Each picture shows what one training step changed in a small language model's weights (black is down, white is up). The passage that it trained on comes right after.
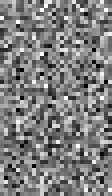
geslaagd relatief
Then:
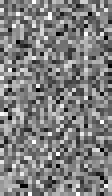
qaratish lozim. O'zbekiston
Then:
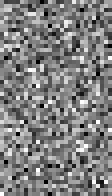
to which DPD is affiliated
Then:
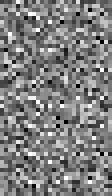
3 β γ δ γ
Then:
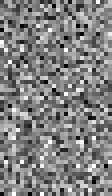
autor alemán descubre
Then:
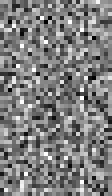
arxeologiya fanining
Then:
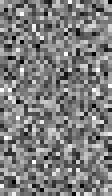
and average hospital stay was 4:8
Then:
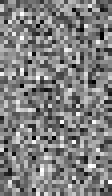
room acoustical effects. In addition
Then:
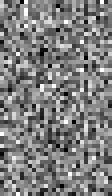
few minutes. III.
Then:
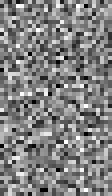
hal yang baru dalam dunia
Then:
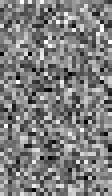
of a particle swarm optimization
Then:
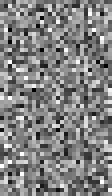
faoliyati bolaning bilish
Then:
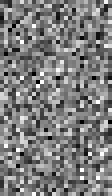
Ook dit kan door de
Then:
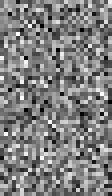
Kamalpreet Rajiv
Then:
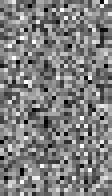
Archangelsky Ridge
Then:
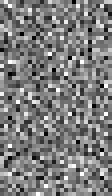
VaR values at a 95%
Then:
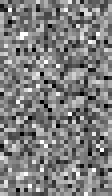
| Source Analysis
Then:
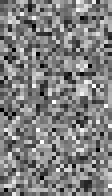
the three regions, but also to better
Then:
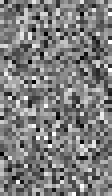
advantages consist in usability of many
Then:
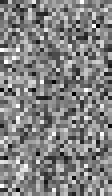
Applications in sensitive areas:
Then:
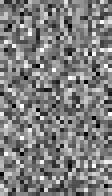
the “Carta Magna”
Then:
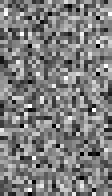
with weight of yam tuber
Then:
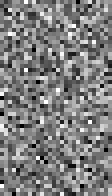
on breast cancer cells were
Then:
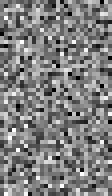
- Parallelised and optimised
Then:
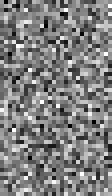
vittima e carnefice
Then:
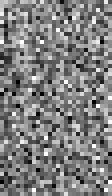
електронного заліку
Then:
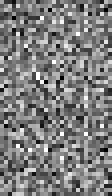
qonuniy bazasi va
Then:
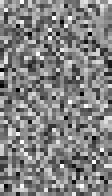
were obtained whatever the species by
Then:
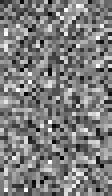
um corpo deformado é
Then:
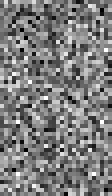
capacity to attract users and
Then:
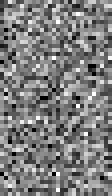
pieței muncii.
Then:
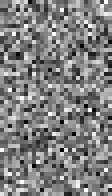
much higher than the boiling point
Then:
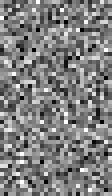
sering. 5. Jumlah
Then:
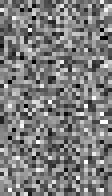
pihak yang terkait
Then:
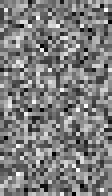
performs best, with an
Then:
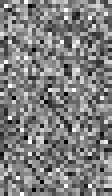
ҳам айни муддао
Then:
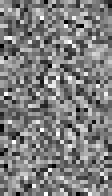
De enige activiteit die
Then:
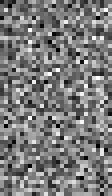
audit yondashuvlari
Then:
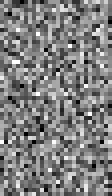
anatomically precise female
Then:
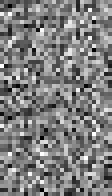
available on the Internet. It is necessary
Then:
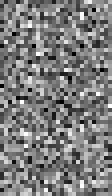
dintre formele cele mai
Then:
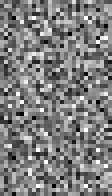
el uso del chat y de las
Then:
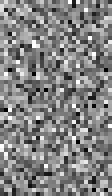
of sample V_3 is less as
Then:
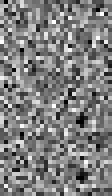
data to be process by system The above
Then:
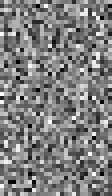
modules are implemented by default in
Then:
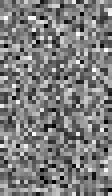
Research on Cognition and
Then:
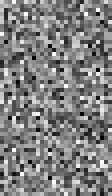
погоду, это
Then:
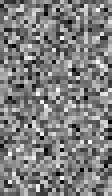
farzandlarni faqat
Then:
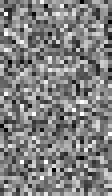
was done for the effect of other
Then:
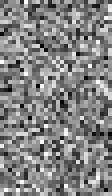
efficiency of banking operations.
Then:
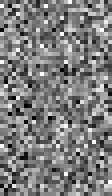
pumps are used), upfront
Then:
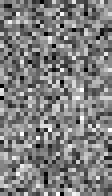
gradually shifted in the
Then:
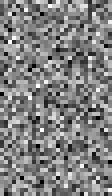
/ FRANCISCO
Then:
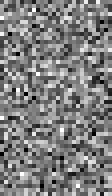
do artigo observamos sobre a
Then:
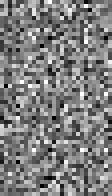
xuddi bir zanjirning
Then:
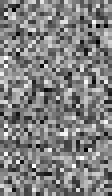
in the absence of any commercial
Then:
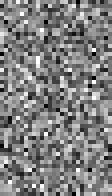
metaphysics, like the history
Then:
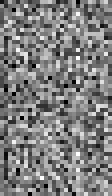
громадянами України; -
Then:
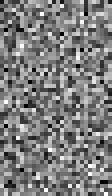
jinoyatlar yerlarni
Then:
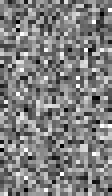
- Cum ar fi trebuit să
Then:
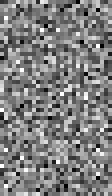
del cliente. Buenos
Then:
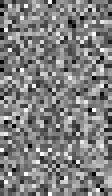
The thinned image is important
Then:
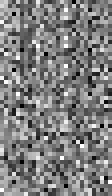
- 陈冲
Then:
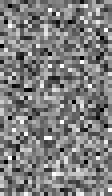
semelhantes, pois
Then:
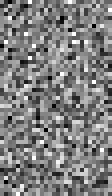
matn, sinonimik
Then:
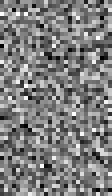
samarali o‘qitish
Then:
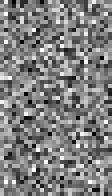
albatta, kommunikativ
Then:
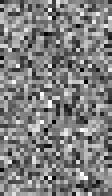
in the formulation and solution of the
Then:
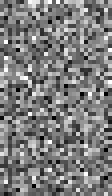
kerawanan banjir
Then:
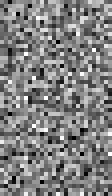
potentially serious medical emergency.
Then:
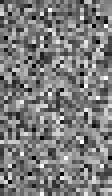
*Candidate of Medical
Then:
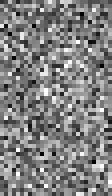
áreas de conhecimento, como
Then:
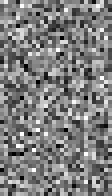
sinf matematika darslarini
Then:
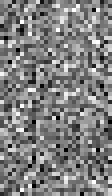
(UTAUT). Study
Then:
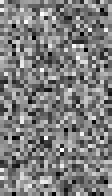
of contents List of Tables 2
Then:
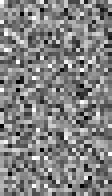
was used to assess the correlation between
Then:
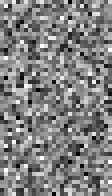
crear una política de
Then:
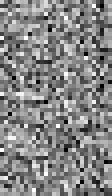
the health protocols. According
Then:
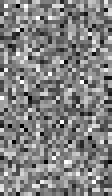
process with GAN syntactic
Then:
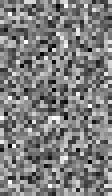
hisoblanadi. O'zbekistonda aholi
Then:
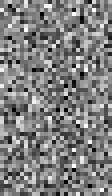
even if private sector participation is
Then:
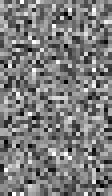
since the p-value is
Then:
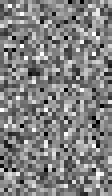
students to learn or deterring them
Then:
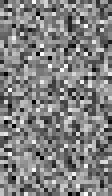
The role of microorganisms
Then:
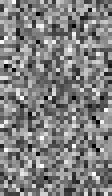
The fermentation procedure was conducted
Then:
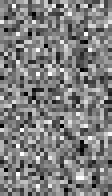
material needs to be treated with appropriate
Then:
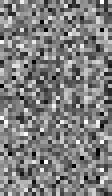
broker after they are
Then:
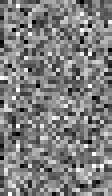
methods by Cenis[10]:
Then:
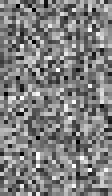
flirting with Gatsby with
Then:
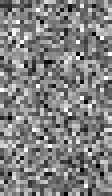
in production. Figure 1 SEM images
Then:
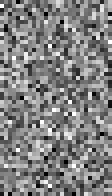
problem with the optimum solution and
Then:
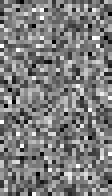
of different adhesives are available
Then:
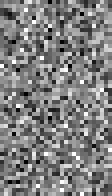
(1999) published his
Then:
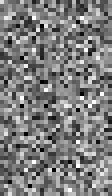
arm, the forward model
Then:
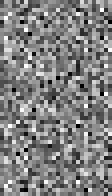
dernier, éviter une
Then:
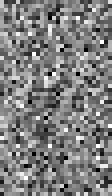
en fenómenos observables en
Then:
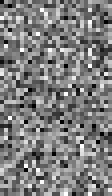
..., computing relevant KPIs
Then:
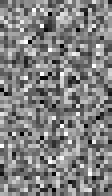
spinae plane block For
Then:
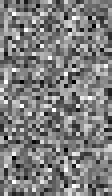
методів, прийомів
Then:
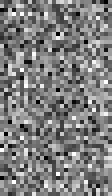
тижорат банкларида
